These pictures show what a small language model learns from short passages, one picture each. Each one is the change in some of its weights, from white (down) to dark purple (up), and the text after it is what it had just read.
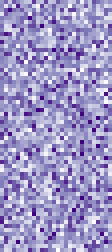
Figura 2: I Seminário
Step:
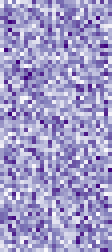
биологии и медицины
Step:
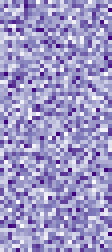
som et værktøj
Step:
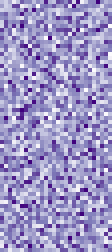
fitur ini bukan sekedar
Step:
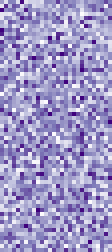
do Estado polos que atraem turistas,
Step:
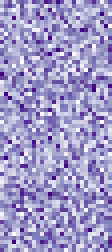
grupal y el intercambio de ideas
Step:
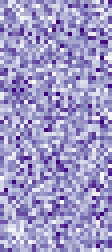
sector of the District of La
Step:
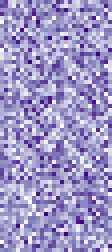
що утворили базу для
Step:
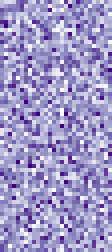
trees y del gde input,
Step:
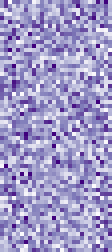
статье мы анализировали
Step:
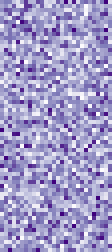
shaklli fe'llar ma'no va
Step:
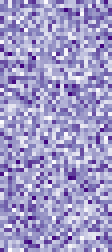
să se supună. Formele
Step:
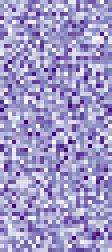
loi n°17-97 relative à
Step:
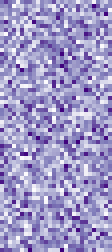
menen aqıldıń
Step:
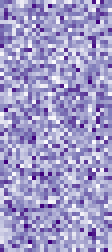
20,0% у женщин с
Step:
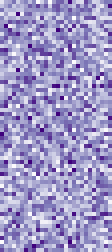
sẽ triển
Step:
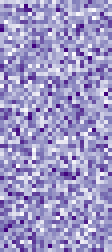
aholi turmush tarziga salbiy
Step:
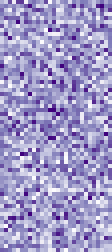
Sandiq 2. Katta,
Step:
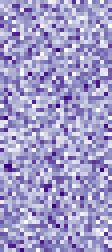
et obligatoire - ✓
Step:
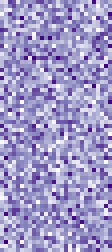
діяльності, ділової
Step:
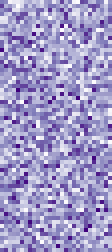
minut davomida qaynatiladi va uning
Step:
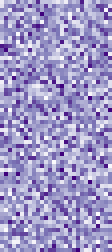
к мужу нивелировалась и
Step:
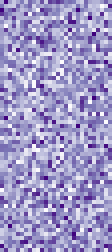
2010.gada pavasarī,
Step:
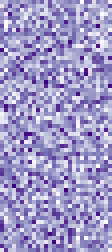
Показники кидків
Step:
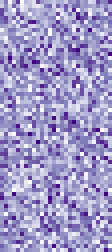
пр. - в напечатанной
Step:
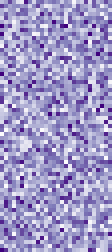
e quantificação: Na literatura é
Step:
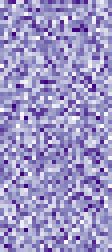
anumit grad de dificultate
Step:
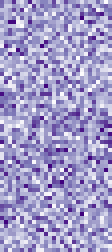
adolescentes, 6,2-48
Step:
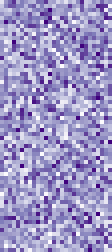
у черного чая и 15,02
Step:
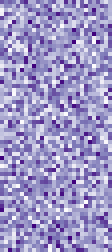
a także o regułach
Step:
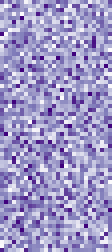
y Reino Unido. Esta organización se
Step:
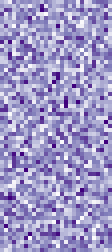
in oro, oggi custoditi
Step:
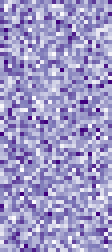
людей пятидесятых —
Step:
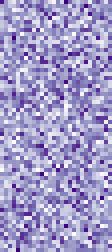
harakatni bildirishi qulaylik
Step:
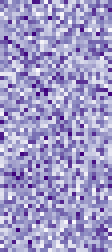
Association of Vascular Risk
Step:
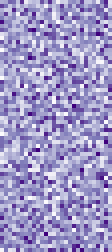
ИЗМЕНЕНИЙ НОРМ
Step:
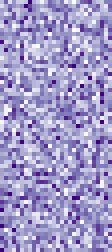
yilni tashkil etganini qayd etadi,
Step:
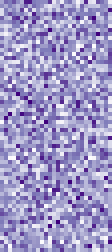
journal "Concept". - 2015.
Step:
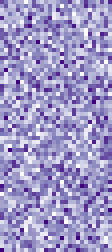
reactivada, y se realizó vortex
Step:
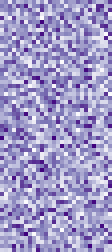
Quantifizierung definiert.
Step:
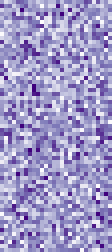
и каталогизации люди
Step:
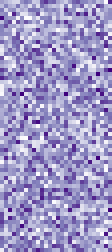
Независимых Авторов
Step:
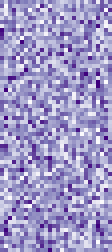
Через 1 месяц
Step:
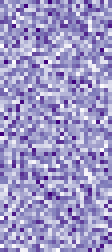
vitro* (FIV), a
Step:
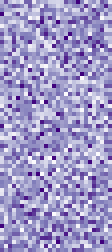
shuni ko'rsatadiki,
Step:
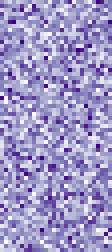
singari bir qator maqolalarni
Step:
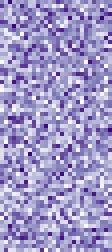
pesquisa psicológica, consistindo na
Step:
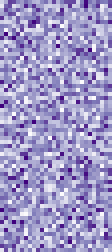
muchachos, para sacarlos de
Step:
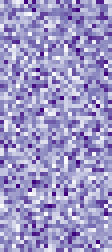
овладевает сознанием
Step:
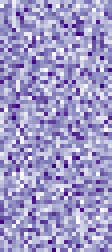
اور رسول اللہ
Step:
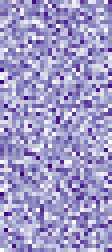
jarayoni, yuklama, sport
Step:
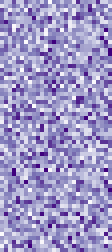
Alle bisher erschienenen
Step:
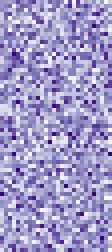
international survey in the frame
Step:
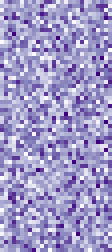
увазі пропорційність
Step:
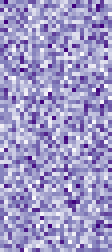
tashkil etilgan. Bugungi
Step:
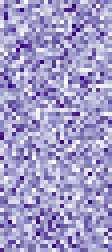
é um conjunto de atitudes à
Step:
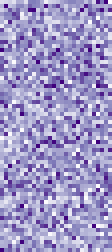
является символом модернизации».
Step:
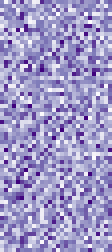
de requisitos específicos para sua
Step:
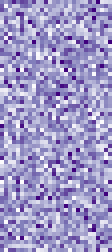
urmăririi penale și
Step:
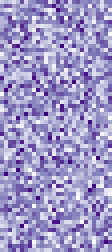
Time Travel". *Lund
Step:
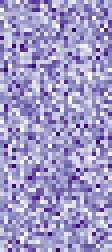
частности в социальных сетях,
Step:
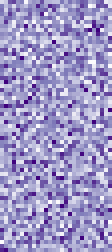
does not always meet the
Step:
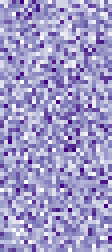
such as the elimination of
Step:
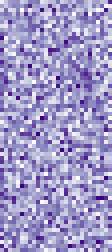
создание коллективных проектов
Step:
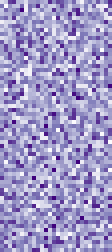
o‘rtasida hamkorlikni
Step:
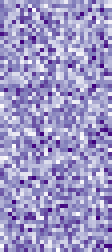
S.S. Bankruptcy of
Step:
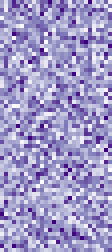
bo'lishida va kaliy bilan
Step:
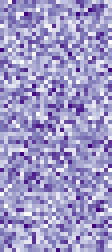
tu Satanás por embaixador
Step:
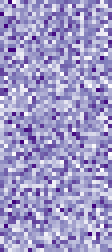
Holy Virgin to the
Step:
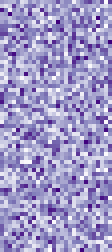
сравнительный анализ эффективности и
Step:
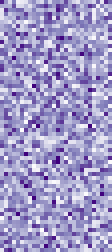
tehlikelerden korumak için
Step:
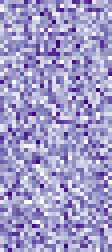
dan penciptaan lapangan kerja.
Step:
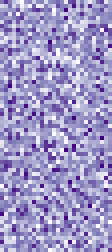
– kar bo največkrat
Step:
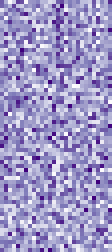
Laporan Operasi di Rumah
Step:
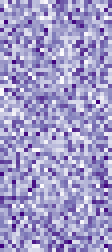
Meyen (в озере
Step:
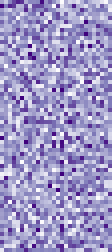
que cada acerto levava a uma
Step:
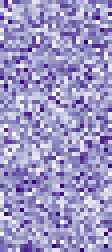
анализируемое. Например: -
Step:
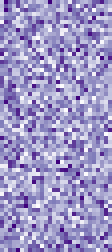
(e a volte la qualità) dei
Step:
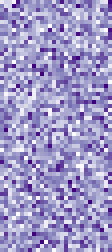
la conclusión de que existen diversas
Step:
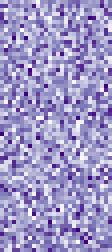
pari, dev, yovuz ruhlar
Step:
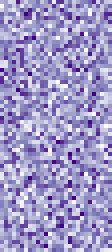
puede afirmarse que los análisis
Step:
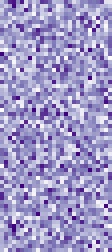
виданнями бібліотеки
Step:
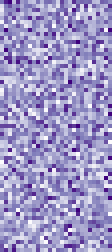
bulgan va ayrim sabablar bilan
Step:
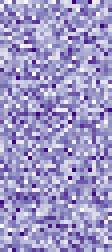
vor încuraja parteneriatul
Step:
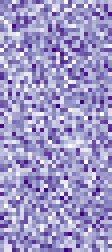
no comercial, es un asunto que no
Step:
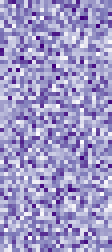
- Atmaja, N. M.
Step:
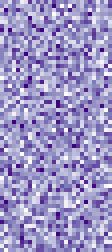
Tizimli oilaviy terapiya
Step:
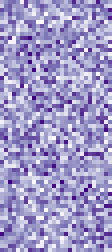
технологического развития (РФТР).
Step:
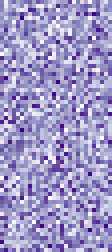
O que ficou de real curiosidade
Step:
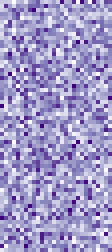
ахволдан келиб
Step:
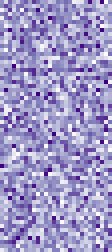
анализа можно получить ценные
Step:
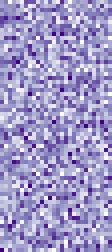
akımlar*. Yapı Kredi
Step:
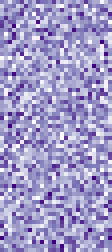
hospitalización se asociaron con
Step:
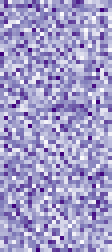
1 insatisfactorio, 2
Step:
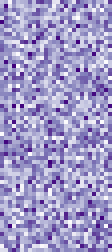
tashqari, ushbu tadqiqot
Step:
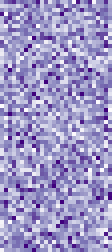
текущей инновационной деятельности
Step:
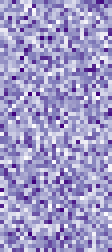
тощо. Цей образ –
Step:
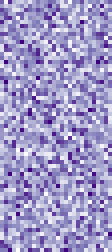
olarak, 1958’de olduğu
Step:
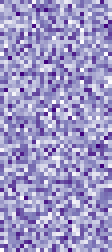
Big Data. Daraus ergab
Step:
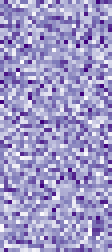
hamda masofaviy o'qitish va
